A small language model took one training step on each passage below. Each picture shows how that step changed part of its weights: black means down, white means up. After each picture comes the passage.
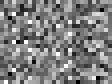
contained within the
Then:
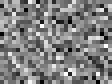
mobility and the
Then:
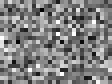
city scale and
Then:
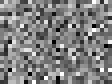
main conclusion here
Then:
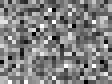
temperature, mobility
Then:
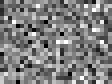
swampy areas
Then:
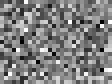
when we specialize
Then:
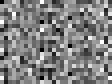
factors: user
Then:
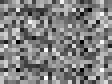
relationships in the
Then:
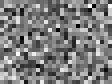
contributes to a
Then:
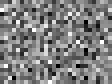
of the proposed approach
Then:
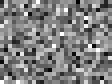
dark energy from first
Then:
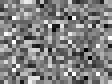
and the specifically
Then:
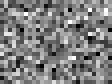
they attributed to
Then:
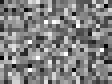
show good agreement with
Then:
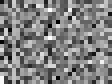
researchers employed
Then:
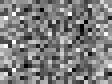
and offers many
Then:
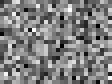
with a number of
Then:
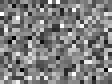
are logically
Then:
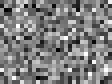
are endemic from
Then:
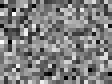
tubes are
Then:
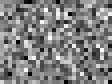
the drag force
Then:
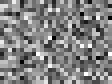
the different input feature
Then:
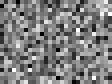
causal way,
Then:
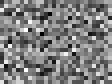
from the map
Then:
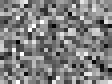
This enables
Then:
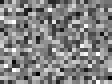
failure stress and
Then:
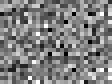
of calculations was
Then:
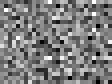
specimen also
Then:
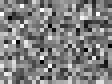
the null
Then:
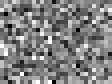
and values greater
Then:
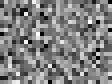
determined by iron
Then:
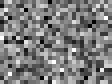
separation between
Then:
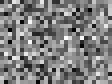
in data,
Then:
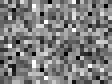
difference was calculated
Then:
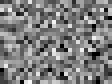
history of
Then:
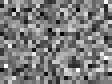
are two sets of
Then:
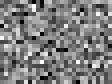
of money
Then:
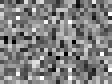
molecules at or near
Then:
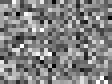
the values of f
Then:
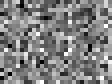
whether or not there
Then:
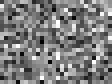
pushed to
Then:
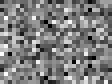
which affects their
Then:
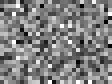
that other systems
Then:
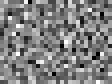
$A$ with
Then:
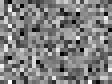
practice. 1.
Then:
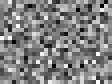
setup and impact
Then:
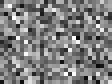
sustainable for the
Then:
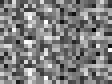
each type of
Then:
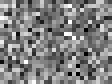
its function can be
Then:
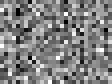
Newtonian fluid and
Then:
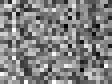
take the current
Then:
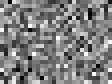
can be divided
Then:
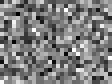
be isolated from
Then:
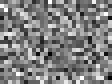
to pay the
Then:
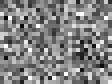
to the low density
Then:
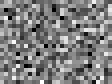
attached to
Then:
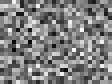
of their magnitude and
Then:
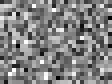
this model the
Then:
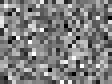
this resistance are
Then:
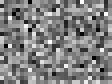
length $L$
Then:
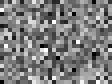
of segments,
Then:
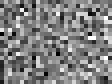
between 340 and
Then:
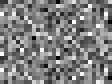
c c c
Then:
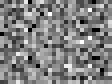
we get $$
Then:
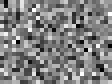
the board be
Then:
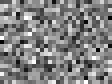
the labor
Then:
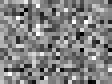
vehicle group
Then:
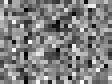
availability had
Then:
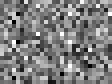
so that it is
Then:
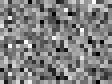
1 of FR
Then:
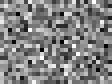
In this study,
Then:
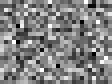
technical white
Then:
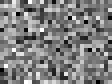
the influence of
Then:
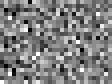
energies for all molecules
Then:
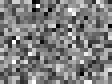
are the division
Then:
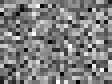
amounting to
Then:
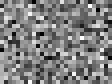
has marginally
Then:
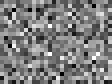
conditions apply to
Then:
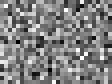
*for all
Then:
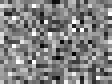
plan Due to
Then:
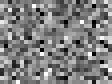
radio and
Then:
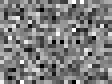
*R* was
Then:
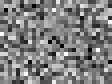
below the 1%
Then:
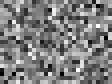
are notions of
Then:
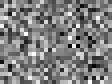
some states can be
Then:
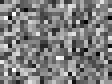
with only the
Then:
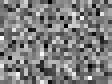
proof was not
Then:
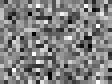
cause, is
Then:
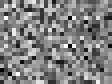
used the integrated
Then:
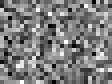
triangles via
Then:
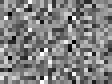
study explores the
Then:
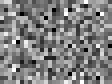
the displacement
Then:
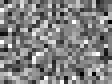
exponential decay
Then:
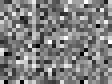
and J.
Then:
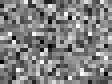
state is used for
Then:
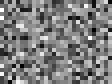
as follows: assume
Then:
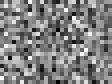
A had patients
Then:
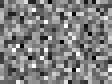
hybrid and
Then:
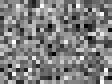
they felt
